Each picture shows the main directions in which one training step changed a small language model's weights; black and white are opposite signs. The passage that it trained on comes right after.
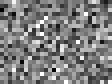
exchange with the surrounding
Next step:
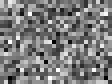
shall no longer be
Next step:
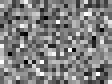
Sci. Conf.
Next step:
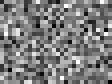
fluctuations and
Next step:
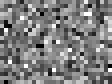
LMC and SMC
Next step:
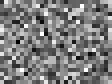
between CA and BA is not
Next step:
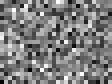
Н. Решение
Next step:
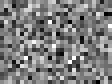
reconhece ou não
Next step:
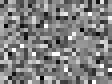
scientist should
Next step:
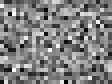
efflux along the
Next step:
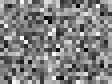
and Bose-Einstein
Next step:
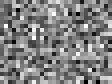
cadeia produtiva
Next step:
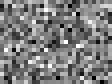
ng pag-asa ang
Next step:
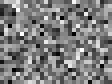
and on the ensuing
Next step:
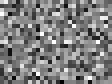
or at an early stage
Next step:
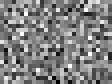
configuration of each foil
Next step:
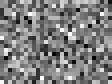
type of cluster and the
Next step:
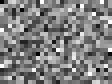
оғиз ва
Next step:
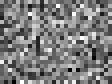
Resumo: a
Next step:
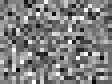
beläuft sich
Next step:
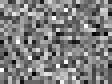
performed both on ``ideal"
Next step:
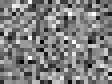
units. The index set of
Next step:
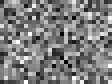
recent determinations, and
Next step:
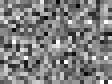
kWh battery
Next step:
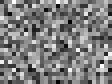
hosil bo‘lgan
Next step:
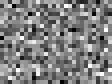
regional educational institutions
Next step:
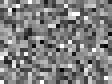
\geq 1. \quad
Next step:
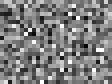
led to the discovery of
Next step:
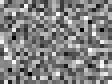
approach with the cost function
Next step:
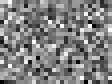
u distribuciji
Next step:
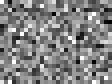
networks. Given that such
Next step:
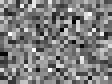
se entrelazan en
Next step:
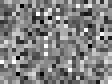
Dr. Suheyli
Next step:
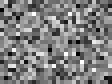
jumlah aksi
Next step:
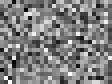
guess for the following
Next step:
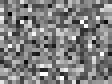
gedrag gaan
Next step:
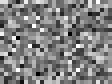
bolalarning nutq
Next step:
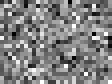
liturgy and the
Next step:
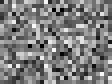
(accessed date:
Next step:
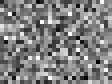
respectively, for nonnegative
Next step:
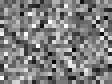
Solar Transition
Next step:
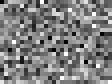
санаси ва
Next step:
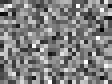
como se lleva haciendo
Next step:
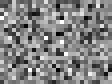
the freeze-out. This
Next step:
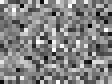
комбинации с
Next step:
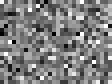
increased number of antennas
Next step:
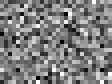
emission coefficients.
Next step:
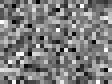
e al livello
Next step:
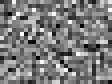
general --- supernovae:
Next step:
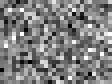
field. The Lagrangian
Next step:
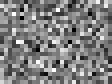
de supply chain van
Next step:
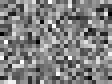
Evident in Fig. 4
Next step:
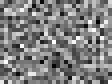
charge, L - bond
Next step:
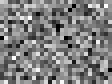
dan profesional;
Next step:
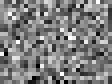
resembles that in the
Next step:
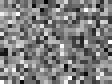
of the BEC regime.
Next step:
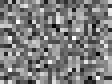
the Fourier transformed
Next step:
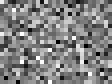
органы власти
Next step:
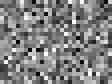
inhomogeneity of the
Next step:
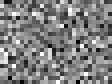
on the direction of the magnetic
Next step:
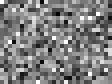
сфере охраны
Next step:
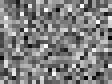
queues with time-varying
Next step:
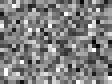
2D plot. Only
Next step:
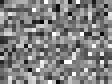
gebruik van de
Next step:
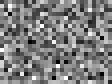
the latter establishes
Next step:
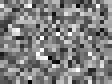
and particularly that a
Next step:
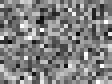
ped. un-t im.
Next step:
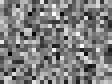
Run II dataset.
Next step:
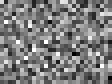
that $R$'s
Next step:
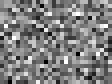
it can be shown that the internal
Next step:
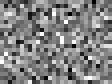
to be heavy. One
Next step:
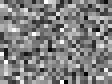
without access to the
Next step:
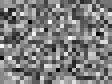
look for signatures of
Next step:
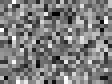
+ b \bigl ( E +
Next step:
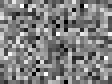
These aspects add
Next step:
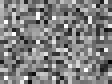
of Language, was
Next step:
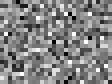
chelating agent
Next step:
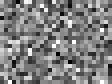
$\dot{H}$ from
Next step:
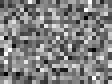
mayor incidencia del
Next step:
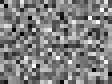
dass sie über
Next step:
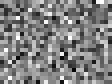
to think about the
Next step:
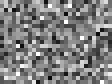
procesu stvaranja i
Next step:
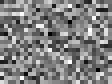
in Euclidean space
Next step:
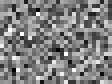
corresponding texts as
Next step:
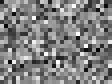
associadas aos QR
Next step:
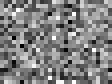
function; live communication;
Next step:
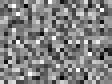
the process $i_{1 \to
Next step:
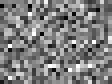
incesante cambio a la
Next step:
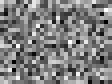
haqida so'z
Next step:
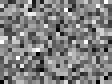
combinations of its
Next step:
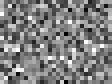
glue in between the
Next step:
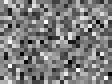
the measurement result with the
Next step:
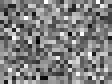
integral that is related to the
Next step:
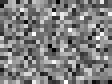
Drug Safety*,
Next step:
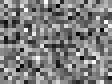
pelo estudante. O
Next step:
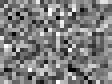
yoki ikkita
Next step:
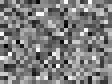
the current is not inverted
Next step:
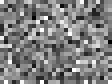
estrutural na
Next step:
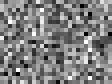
down". La charge
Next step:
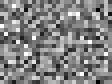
spread, emittance
